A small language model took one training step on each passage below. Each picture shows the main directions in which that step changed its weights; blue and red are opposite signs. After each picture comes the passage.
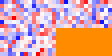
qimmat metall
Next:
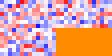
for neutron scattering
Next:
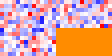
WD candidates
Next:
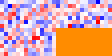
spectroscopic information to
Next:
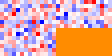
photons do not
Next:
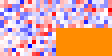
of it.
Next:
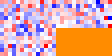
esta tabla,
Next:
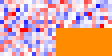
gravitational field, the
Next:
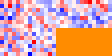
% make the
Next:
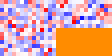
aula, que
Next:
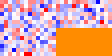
the expected number of
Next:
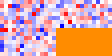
time, and
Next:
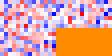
as being the equations
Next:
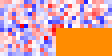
functional dependence
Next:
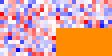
relative volume of the
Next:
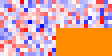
of generality,
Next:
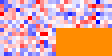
уровень развития
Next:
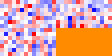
This paper made use
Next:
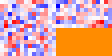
use a comma
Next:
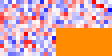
a switching field
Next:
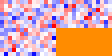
down, and its
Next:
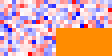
emission in the
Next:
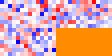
this fundamental issue
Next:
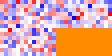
qualitative case
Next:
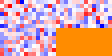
with $k$
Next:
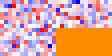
that we have found
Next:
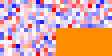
simplicial complex
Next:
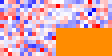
persist across configurations
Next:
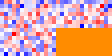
line) and
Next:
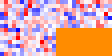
but stability analysis does
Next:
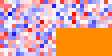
las TIC fue
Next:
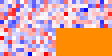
movement of the
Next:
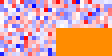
understood if
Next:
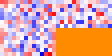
a deeper
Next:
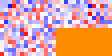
that it is not
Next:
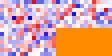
de groep
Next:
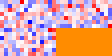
of the trajectories
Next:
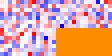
which leads to relatively
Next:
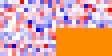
of the observations.
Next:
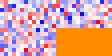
va haydash
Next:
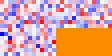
frame format, since
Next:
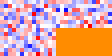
excited states are
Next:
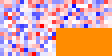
is unperturbed
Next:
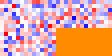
efektif dan
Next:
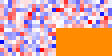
DE CARLO
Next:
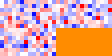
DHC lattice and
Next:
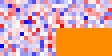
distributions and does not
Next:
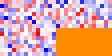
pela literatura em
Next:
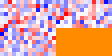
que gostam
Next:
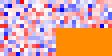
with a relatively small
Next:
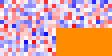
bilan birga
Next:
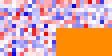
recuerdo de las
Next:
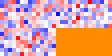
biroq ularning
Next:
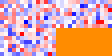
va boshqa
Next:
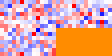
from resistivity
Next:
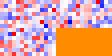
complete analogy from
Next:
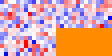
work takes a
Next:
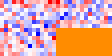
multiplet around
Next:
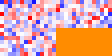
using high numerical
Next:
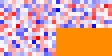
magnetic ordered
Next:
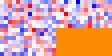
When the static
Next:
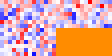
cuenta de la
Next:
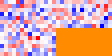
main text for the
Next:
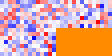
past radiative
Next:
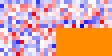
{\em IEEE
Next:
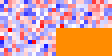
discounting the
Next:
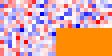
has been proven
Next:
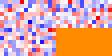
of the relaxation
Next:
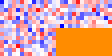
result was that the
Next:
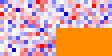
но и является
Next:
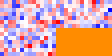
displays the
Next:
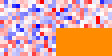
simplest case corresponds
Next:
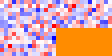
times between events.
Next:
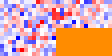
rad etadi hamda
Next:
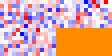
$\sigma$, the
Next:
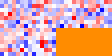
increasing their interest in
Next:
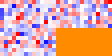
de comodidad
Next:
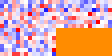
the bias may
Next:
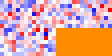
small-scale structure
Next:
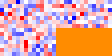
we generate appropriate unit
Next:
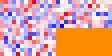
humanities, social
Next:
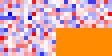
describe the first two
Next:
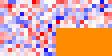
dedicato al
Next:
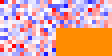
discovery, that
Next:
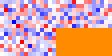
formulated as:
